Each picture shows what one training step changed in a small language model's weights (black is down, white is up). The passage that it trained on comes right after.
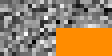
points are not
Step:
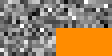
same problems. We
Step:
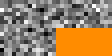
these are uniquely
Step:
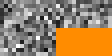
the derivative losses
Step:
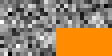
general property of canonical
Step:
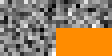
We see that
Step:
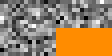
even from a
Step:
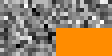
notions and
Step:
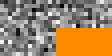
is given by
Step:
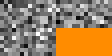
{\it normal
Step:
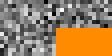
the computer can
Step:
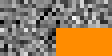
let us see the
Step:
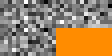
transformer constraints
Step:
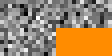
lattice $L$
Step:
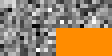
new notation,
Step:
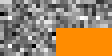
for all sections
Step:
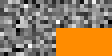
Explicit computation yields
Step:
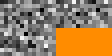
it in addition satisfies
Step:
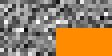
cases are similar.
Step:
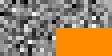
or neither
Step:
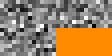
seen on the data
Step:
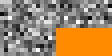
for all $\gamma
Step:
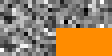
\mid Y
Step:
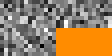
as the study of
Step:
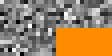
Given any
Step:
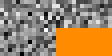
the Manin
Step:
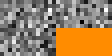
The proposition is immediate
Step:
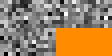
at every critical value
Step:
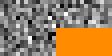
continuous and locally
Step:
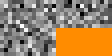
Let $\Gamma$
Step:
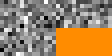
the additive
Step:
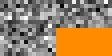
in terms of
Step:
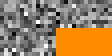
view, be more
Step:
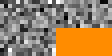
in the multiple
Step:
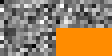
\eeq for
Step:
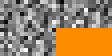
$E$ and
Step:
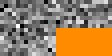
a solution of the
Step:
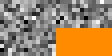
even theta
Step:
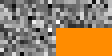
being in the same
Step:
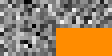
converges weakly to
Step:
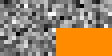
(using infinite
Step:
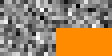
We start by
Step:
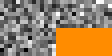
that the irreducible
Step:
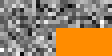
the above, for
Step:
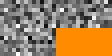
can derive that
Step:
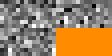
from the fact that
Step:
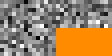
this idea was used
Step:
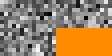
evaluations of
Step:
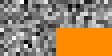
defined similarly to
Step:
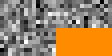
degree, the
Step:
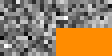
that under all the
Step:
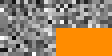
gradient of a smooth
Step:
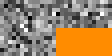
represented by a
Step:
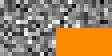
local condition on
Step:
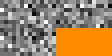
km of the
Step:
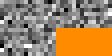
seems reasonable
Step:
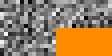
constants with respect to
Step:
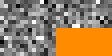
\] where the second
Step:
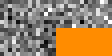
The next key
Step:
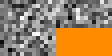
defined over an
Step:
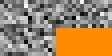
coefficients of a linear
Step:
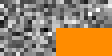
the double canonical basis
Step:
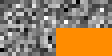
used to improve
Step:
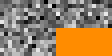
matrix}. The
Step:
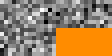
the other hand in
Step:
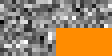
a simple tensor
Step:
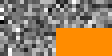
similar to the
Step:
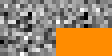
The last equality then
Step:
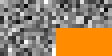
as shown in the
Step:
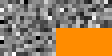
can be used to
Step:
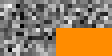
PDE model,
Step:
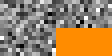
Since the latter is
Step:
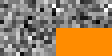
we can choose integer
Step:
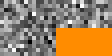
finite order.
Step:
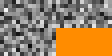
S}$ that maps
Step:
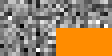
this case,
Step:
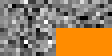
space $(M,
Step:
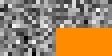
complete description of
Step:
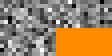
any stability condition
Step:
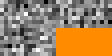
discrete energy technique
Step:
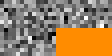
and A.
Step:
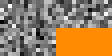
is, to the
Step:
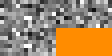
describes the
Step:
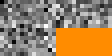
the norm of
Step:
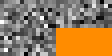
approach. The
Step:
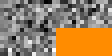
obtained from the probability
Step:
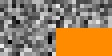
the directed set
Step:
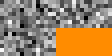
possible, given fixed
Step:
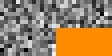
that the example
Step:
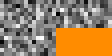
by the second
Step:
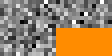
will adopt
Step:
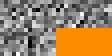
was introduced in system
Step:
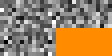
that this is
